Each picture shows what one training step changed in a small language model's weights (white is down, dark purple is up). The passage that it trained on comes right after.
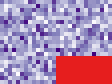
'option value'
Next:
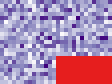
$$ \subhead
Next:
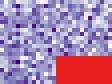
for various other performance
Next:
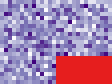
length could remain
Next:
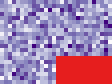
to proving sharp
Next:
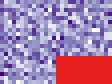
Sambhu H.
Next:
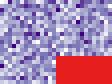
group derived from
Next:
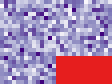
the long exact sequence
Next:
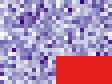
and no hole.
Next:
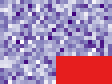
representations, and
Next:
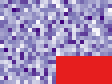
hand, recently
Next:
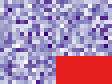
is unique up to sign
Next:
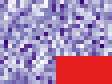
They considered the fact
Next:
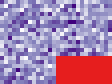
prove first that there exist such
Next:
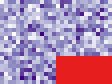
the ratio of
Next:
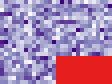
such that $\Omega_0
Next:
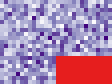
for $n\geq
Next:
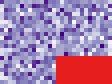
than a gas sample obtained
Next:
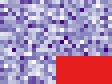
with masses of about 2
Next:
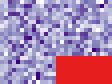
precisely one other
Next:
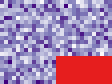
one nonzero element
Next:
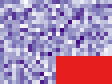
are tangent to each
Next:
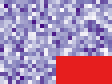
radius of the $\pi
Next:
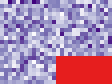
of the wavefunction of
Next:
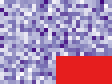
training. We
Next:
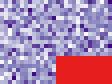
probe tomography
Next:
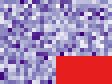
the internal space and obtain
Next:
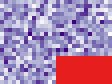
for the NSE system
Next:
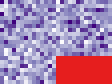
operator (remember that
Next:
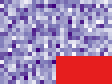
coefficients are chosen
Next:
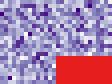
K. Domen,
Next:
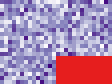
functions $w(x)
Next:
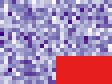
box potentials with
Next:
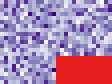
as a Weyl
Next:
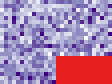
there is a dip at
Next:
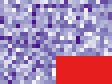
utilization of various
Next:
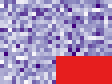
theorem in context
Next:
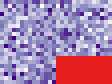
the normal Hall
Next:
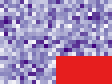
the good agreement
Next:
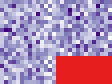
\to \infty}
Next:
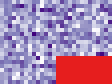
gravity simulation
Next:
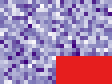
Borel construction when
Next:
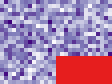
of interest when studying
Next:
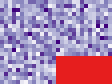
life application
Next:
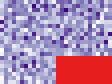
using a supercell
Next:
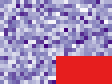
the bidder is more
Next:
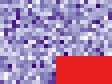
the filtered
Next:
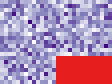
with the constructible
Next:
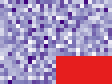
this result includes
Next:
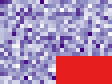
of two Schur
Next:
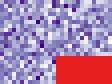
Fact 3: Assume
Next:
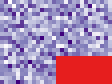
focuses on
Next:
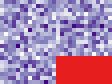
local accretion rate of
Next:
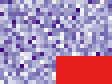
then we repeat the
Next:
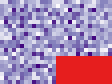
and analyzed in
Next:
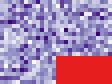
the requirement of
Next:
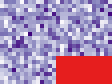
genus $\le
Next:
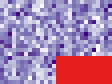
We will mostly confine
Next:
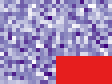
of rank at most
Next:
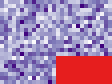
hoping to discover
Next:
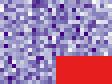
These observations allow to
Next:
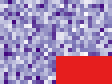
measured with the same
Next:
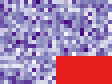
across medical
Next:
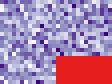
special functions and have
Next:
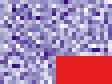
when indexed by
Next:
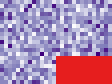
case. As we shall
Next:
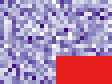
the differential operators
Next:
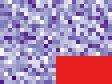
Let's modify our
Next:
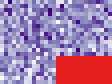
it must explain
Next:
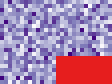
is assumed, which is
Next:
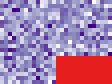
On the one hand
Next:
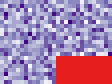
now time to move on
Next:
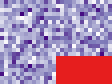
solution joins the
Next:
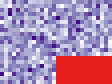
four sets:
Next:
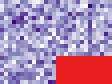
that is not a cluster
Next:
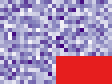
data collected by
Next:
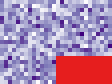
of both pump and
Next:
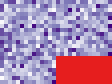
\begin{proof} This
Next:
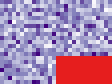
Abstract} We
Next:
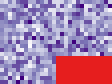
number of edges in
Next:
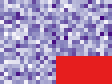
control). It is formulated
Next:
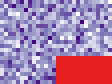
points of the zeta function
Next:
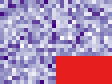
a given infinite sequence of
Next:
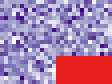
triple excitation
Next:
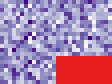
number of enhanced
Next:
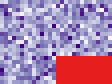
\epsilon )$, $\epsilon
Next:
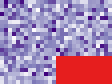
to the gravitational
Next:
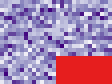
the optical clock
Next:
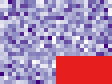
continues to imply
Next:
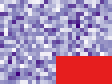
(BB) that provide
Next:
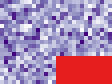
for the time dependent
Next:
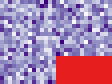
eV. Other parameters
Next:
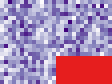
significantly from
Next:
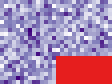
of $t$, so that
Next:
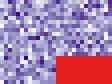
slightly longer
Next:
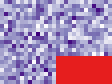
scaling behavior along
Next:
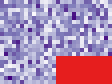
automatically have
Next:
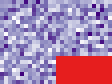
curve through $P$
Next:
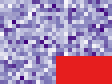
the eye and
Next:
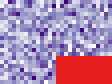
accordingly. The
